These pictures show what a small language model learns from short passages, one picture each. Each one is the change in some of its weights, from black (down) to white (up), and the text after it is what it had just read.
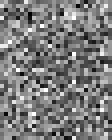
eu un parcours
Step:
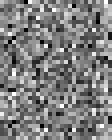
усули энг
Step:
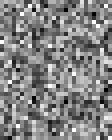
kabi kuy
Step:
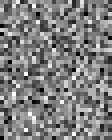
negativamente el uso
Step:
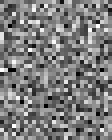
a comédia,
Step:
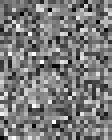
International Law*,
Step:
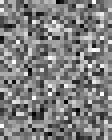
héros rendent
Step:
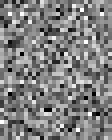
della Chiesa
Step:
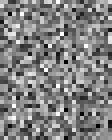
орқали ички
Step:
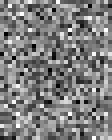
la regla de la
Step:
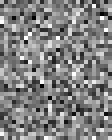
of labor and its
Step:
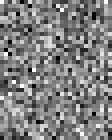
ushın insan
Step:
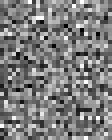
Aber so wird
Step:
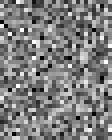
hurmat qilish,
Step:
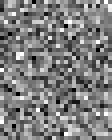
ta'sir etadi.
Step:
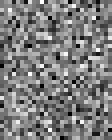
punto di vista
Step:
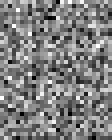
die der Art des
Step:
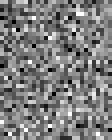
va mazmunini
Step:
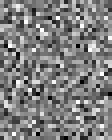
de fragilidad,
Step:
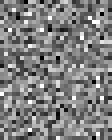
sono coinvolte
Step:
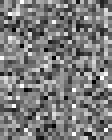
a estrutura do
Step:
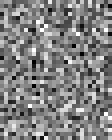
Bu tanadagi
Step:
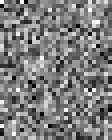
plasmáticas y
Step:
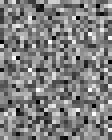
sumber daya
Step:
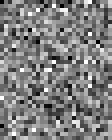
busca foram
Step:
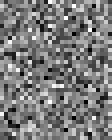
a entender que a
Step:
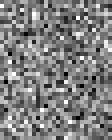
d'émission de
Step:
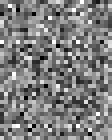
сроки и
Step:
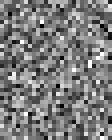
поведінки при
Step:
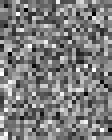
bo‘yicha pedagog
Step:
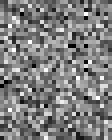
Les spores
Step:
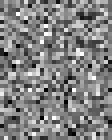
describe qué
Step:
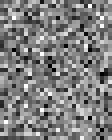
confluências do
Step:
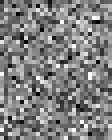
ufficio e un
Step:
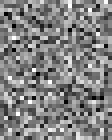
auch, dass
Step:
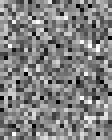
3 – Etapas
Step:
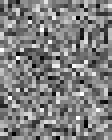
dat in het
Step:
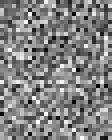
bilan bog'liq
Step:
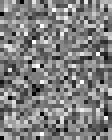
ularning boshidan
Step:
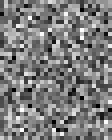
este período, el
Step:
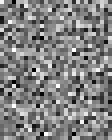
são características
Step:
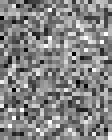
ekstrinsik yang
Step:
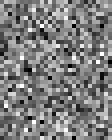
esas alınarak
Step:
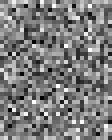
cada una de las
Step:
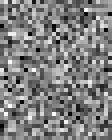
companhia da
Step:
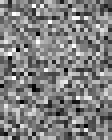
TV debate,
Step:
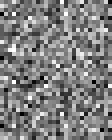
ресурслар ва
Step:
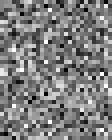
того, важно
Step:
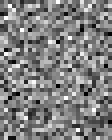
forma de conclusiones
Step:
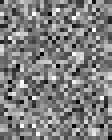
en el fomento de
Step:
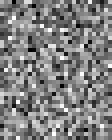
для обеспечения
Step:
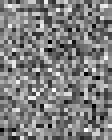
2. Yusupova
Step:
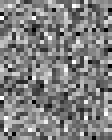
bagi siswa,
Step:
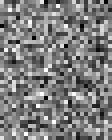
qoidalari va
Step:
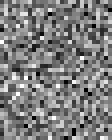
altos niveles
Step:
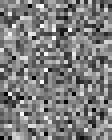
por igual para
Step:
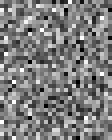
seviyesi ve
